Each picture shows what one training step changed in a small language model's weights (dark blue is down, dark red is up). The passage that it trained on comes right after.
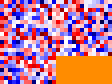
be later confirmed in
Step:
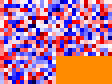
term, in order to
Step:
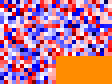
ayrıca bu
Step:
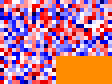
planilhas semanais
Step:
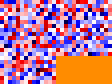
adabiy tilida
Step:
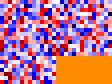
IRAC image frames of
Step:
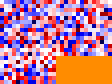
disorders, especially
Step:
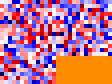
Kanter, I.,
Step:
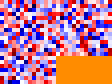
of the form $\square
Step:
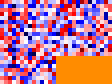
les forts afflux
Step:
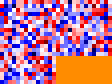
rumah rumah
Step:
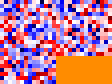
a significant cost at the
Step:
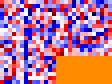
so`rab keldi
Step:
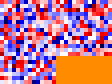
nilai agama dan
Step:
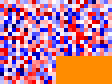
de artículos se
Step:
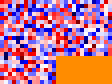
for the extragalactic background
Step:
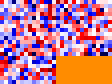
we perform a change of variables
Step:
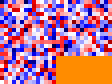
w ogóle,
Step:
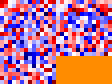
space produces a compression in
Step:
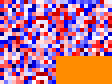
with the use of the
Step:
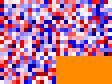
symbols. Since the
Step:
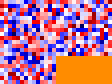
$T$ is input into
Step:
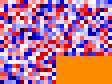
between the distinct predictions. As
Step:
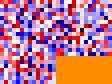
de la Sociedad
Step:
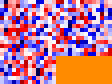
is unknown without changing
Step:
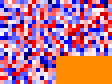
– Жамшид
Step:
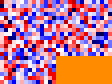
of significance. The shape
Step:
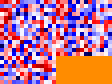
3 is in favor of
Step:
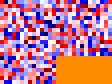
ion-dipole interaction is
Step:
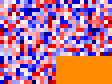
\begin{align} &
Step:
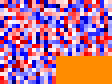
güne değin
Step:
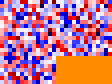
$UBV$ systems
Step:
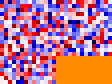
from MHz radio waves to
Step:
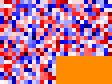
dependence of the energy of a
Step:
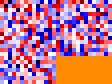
Ils sont donc
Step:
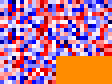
iii and iv
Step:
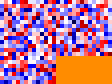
ushbu muammoni
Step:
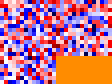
stage that produces a
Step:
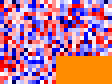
inkursione të
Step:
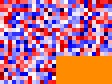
effectiveness model in
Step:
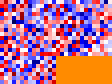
this nation, which was
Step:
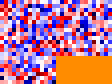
its representations to the
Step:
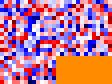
an important role in the success
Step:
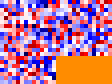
dolzarb -
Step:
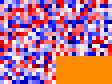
an EDM search because it
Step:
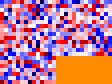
va osmon tutashgan
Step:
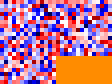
dynamics in this system, the
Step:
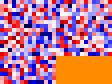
spatial string tension.
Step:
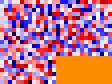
таких действий
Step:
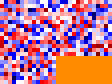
represented by the array
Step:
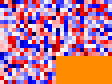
информатизации общества
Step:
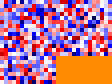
reporte de serie
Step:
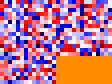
there are some nonlocal corrections
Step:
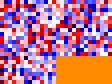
qolgan singan
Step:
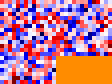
from the QCD process $pp
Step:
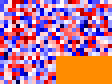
- Адрес
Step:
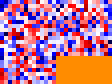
увійшло до
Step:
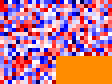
bo‘lagi hisoblangan
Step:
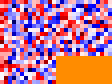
and $\Delta P_{\rm
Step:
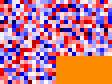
малых и средних
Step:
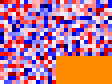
function. To this end,
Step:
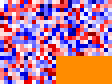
horizon of black holes.
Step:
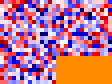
Kirchner C.
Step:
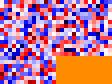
However it may be more than
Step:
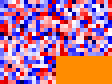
olam va bloglar
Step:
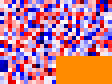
to the optical wavelengths.
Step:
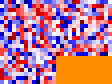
líquida de
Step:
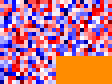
kejahatan yang
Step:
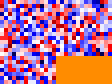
of their environment during their
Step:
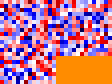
berfungsi sebagai
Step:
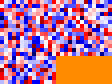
câmera digital
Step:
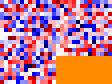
during a close encounter between
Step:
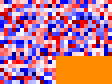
Chinese research evaluation
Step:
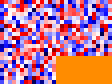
adaptarse al medio
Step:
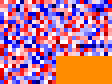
}$ and velocity distribution up
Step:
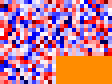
the shock front's radius
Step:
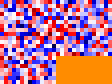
points in the Matsubara
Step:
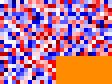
certaines questions des
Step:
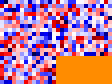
numerical code. Notice that
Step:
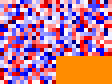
voor beoordeling en
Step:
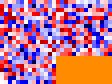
melting in a variety
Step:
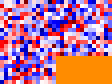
- \lambda \trs
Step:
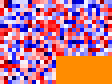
and radius used is from
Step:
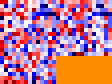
Н. и др.
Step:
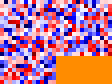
each neighbouring
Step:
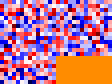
9º Congresso
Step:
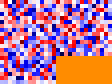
up to the beginning of
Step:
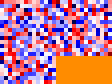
qilish nuqtai
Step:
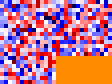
بين أصحاب
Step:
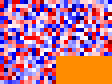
high-energy pp,
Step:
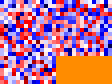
pu être analysés
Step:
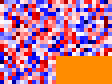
\textit{in situ}
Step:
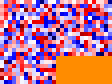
structure obtained by theoretical calculations
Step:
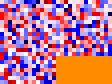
A cylindrical
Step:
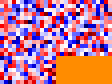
Wannier interpolation scheme,
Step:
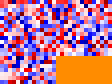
the pedestal values
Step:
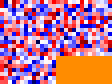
in the two-field
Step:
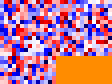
temperature of glassy
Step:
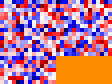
are particularly interesting because they
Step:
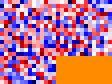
testo biblico
